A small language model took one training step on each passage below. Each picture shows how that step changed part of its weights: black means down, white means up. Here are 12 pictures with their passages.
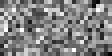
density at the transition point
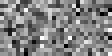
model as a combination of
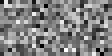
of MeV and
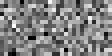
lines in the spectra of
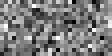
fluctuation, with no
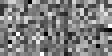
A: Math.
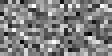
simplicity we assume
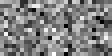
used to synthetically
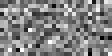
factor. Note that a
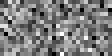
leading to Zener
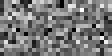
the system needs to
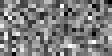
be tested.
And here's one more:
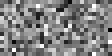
output signals (or
